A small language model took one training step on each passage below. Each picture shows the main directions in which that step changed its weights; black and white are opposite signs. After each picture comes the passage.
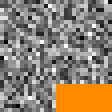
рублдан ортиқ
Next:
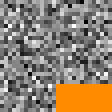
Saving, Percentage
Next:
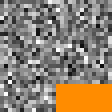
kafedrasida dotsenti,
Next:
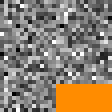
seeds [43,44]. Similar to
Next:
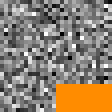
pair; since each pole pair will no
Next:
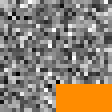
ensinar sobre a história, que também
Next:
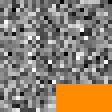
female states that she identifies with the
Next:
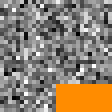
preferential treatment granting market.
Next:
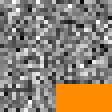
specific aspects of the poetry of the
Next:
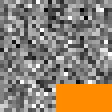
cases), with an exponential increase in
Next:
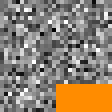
educación que se demanda en la
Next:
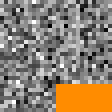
Postgraduates N 3 54
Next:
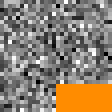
ultrasonido (US) se
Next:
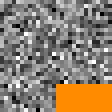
kapitalning shakllanishining asosida
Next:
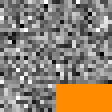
data via MQTT, performs
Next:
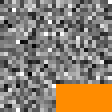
consumption. The normative act tries to
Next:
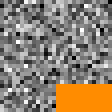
of industrial activities. The study presents various
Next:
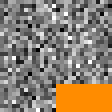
ser en aquell temps que per tal
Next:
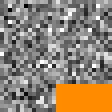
only an obstetric complication,
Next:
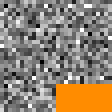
People, Mangyan,
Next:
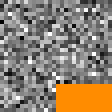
legume SSR markers, providing
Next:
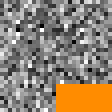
o’yinlar va uni
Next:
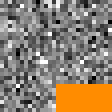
о возможности приобрести
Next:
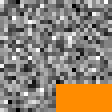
input image of Cavendish
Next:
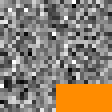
by *Vario MACRO
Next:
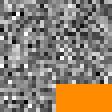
the Western Balkans and with the
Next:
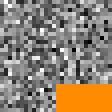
to'g'ri ish qilib
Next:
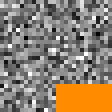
the analysis. The threshold of
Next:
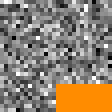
özel bir ölçüme
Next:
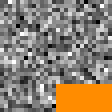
suddenly becoming very large
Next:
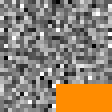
in the arena of freedom and
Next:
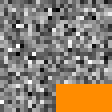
J., & Gorter, D.
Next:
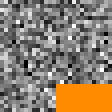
so it can be concluded that the
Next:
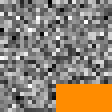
in line 18. If there exists
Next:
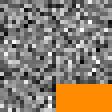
clusters; bracts in 3 or 4
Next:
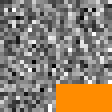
does not take into account the many consequences
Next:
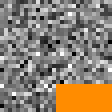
touch can be seen in these
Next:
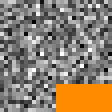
ozishi uchun xaftada bir
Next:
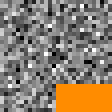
local authorities. The study has revealed that
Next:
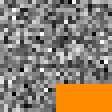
Nosirxuja kizi,
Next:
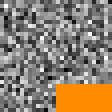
по сравнению с 2012 г.
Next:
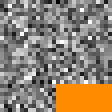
borada o'z yaqinlari
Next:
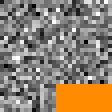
– Proporção de atendimento de
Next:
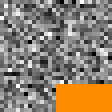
software Atlas.ti, permitió
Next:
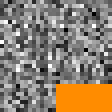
التعاقد حول منح
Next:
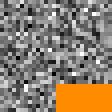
se o material apesar de
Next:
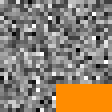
is a significant gain in the achievement
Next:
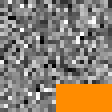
коллег и членов
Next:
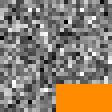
latter act does not even exclude
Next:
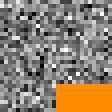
of Orile-Okoko
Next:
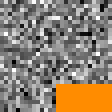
trends (13%), and both
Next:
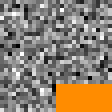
A. M. DOS.
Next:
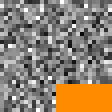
of this set of samples was chosen to
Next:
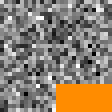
implies the ability of knowledge and skills
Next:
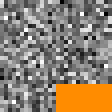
material lacking in the local natural environment:
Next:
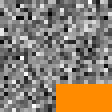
holds for many classes of numbers n
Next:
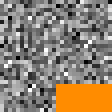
data analysis method. The calculations were performed
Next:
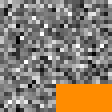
The generator is connected in a star
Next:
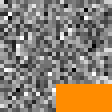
Conselhos Municipais e
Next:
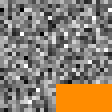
metamorphism within the
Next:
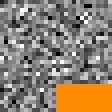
xirurgik aralashuvni
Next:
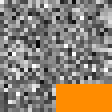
Fractions of Unmonitored
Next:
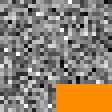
Bluetooth for communication ECG
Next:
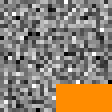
इस भेदभाव
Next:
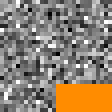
que permite al visitante
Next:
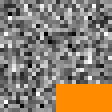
experiments, performed the experiments, analyzed the
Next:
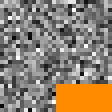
университета Аннотация.
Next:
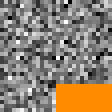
языка Кузенбаев
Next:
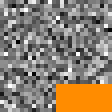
zamrożonych, a
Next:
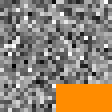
small agglomerates and
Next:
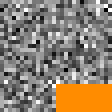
Chancen von Praktika
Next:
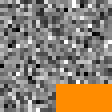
школи та дві програми
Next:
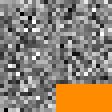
between the tensile curves shown in
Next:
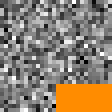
destinam à avaliação deste trabalho
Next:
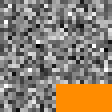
existing constraints for these three parameters. The
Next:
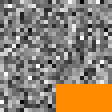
ini menggunakan wawancara sebagai
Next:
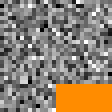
эти сорта включены в
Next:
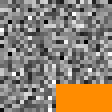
IN ULTRASOUND
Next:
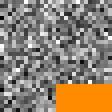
re-register. - When the
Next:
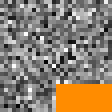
к короблению детали,
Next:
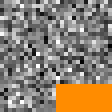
(CMR 23-moddasi
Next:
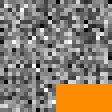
around the eyes, and vision
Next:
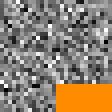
executores das obras como
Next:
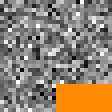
amaliy jihatlari qisman
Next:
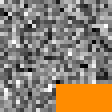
alimentação, não obtivemos os
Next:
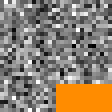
dasturida loyiha
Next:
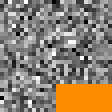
audios that will be released between
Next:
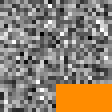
required since all openly available, thus published
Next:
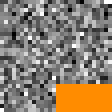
cell constituting layers, the
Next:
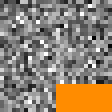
(J) Grade Mean
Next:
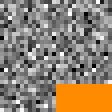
среднего Показатели
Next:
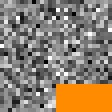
Zhan, Y. Zhou.
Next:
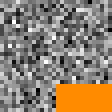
calculation of the coefficient of
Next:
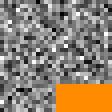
критического мышления.
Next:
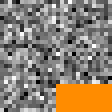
global ischemia at a blood pressure of
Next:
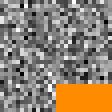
qolmasliklariga o'z
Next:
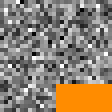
representing ROMA scores for the
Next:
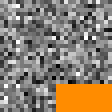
keyin O'zbekiston Respublikasi
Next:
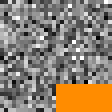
and time required to study aging systems.
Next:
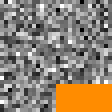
legalmente aceptable. -
